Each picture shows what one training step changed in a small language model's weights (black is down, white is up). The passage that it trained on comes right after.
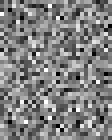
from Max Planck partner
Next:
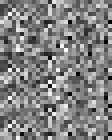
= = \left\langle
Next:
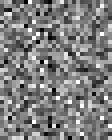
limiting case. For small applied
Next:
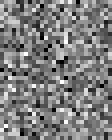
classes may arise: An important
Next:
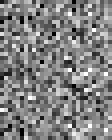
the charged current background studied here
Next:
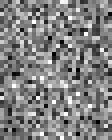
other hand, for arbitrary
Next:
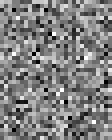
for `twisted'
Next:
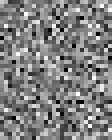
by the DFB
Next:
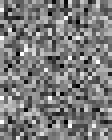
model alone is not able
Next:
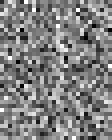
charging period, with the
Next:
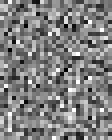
0$ we can compute the
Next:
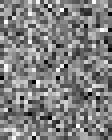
at the second order for the
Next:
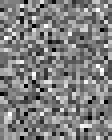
without introducing any background structure.
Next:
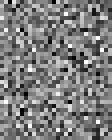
the intersections with other
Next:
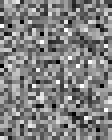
the orthogonal directions. So,
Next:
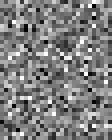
Let $V$ and
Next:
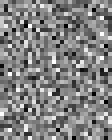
of LFS or
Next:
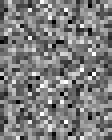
Such an equivalence induces an equivalence
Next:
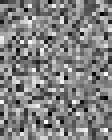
happens to be negative on
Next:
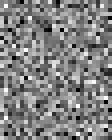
one-sided uncertainty by
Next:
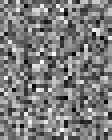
a function of the density as
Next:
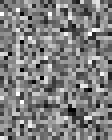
the model and derive the rate
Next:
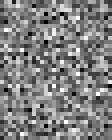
of~$\mathscr P$.
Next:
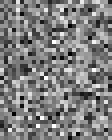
because of the density of the
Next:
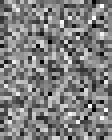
view. Moreover, in
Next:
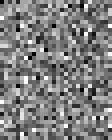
sufficiently supports the investigation of various
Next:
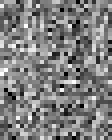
interacting particles have become one of
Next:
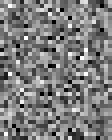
flow processes are defined together with
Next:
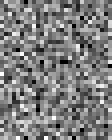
objects. This might be especially
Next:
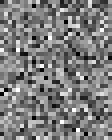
Chem. Phys.,
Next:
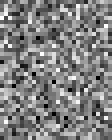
less than 0.01)
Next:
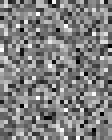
on-chip quantum information
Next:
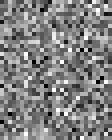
was approved by the research
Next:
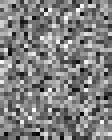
central Au-Au; this
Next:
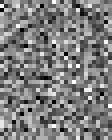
changes its sign. So flow
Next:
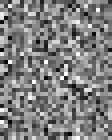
the transfer times due to factors
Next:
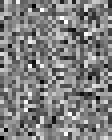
the geometric realization of the
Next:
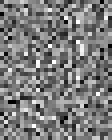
Western University for providing
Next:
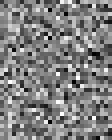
torque density distribution can be
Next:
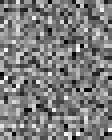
day $d$ on
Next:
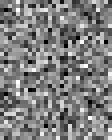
During such deformation, the
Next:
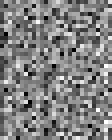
\bibinfo {author}
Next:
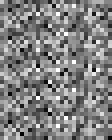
\frac{\epsilon +
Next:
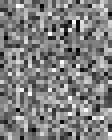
of this paper is organized as
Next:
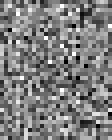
of the insulating material is
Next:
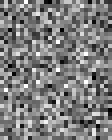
solely by the
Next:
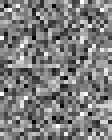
We thank Dr.
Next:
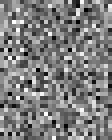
where $\Sigma$ is the
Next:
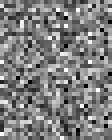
## Acknowledgements I
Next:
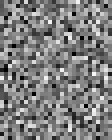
the overwhelming
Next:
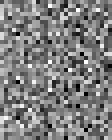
this trend is more
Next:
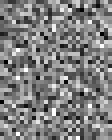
invariance under a biholomorphic
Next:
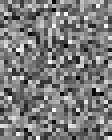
} $ is then defined as
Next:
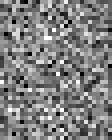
determinant of $M$. Let
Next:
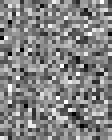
the figure, we can see
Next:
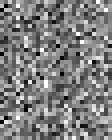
and H.C.
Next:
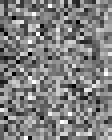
the best way to proceed is
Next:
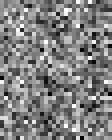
convergence rates and stability of different
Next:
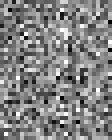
then $$ (h\circ
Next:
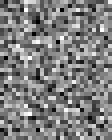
study definable groups in models
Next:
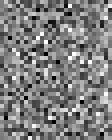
isomerization, and
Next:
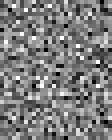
between the Gepner singularities
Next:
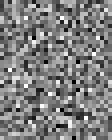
an optimal doping,
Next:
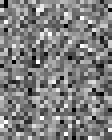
sketch a proof of
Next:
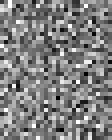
no facility will be
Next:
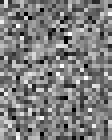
a yellow highlighter
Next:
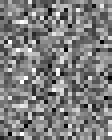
now in a position to draw
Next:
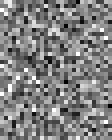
we will refer to curves for
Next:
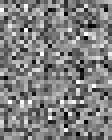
itself is discretized, rather
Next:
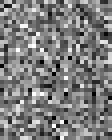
gel mesh size.
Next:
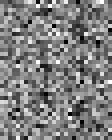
more general form were the starting
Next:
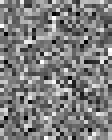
the GW spectrum} We
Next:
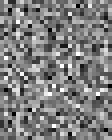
function of $\mu$. The
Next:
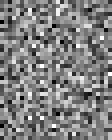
on the two sides of the
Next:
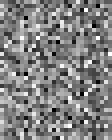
real data samples from the training
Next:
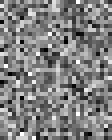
the momentum deposition from the
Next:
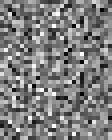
device as a function of
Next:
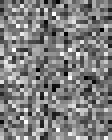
delayed pulse distribution of
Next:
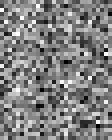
dataset. Under the same
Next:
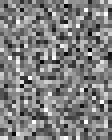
$\pizero$, and
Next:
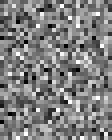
studied by Fuller and
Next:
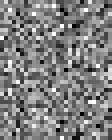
Ulugh Beg
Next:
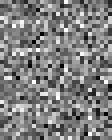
In addition, if the polynomial
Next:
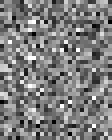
assumptions in order to make analysis
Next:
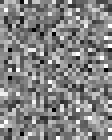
large-scale structures, we
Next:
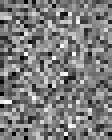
through $X\cup
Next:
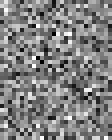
the solution lies at the boundary
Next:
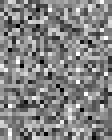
we term MCPN,
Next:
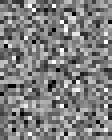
be used to calculate by hand
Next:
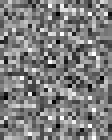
is said to be an
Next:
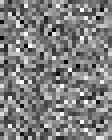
\nonumber \\[6pt]
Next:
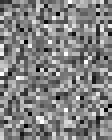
passive-driven nonlinear
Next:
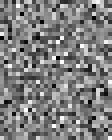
of Government and
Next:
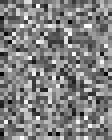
in exactly the same way.
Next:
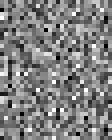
any non-zero valued
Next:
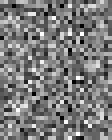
c) Mapping of
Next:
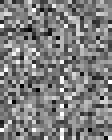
used to generate structures for
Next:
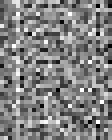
Now, the first and third
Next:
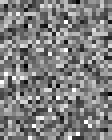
+ \beta M $ with
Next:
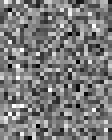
as $\mu$ is an
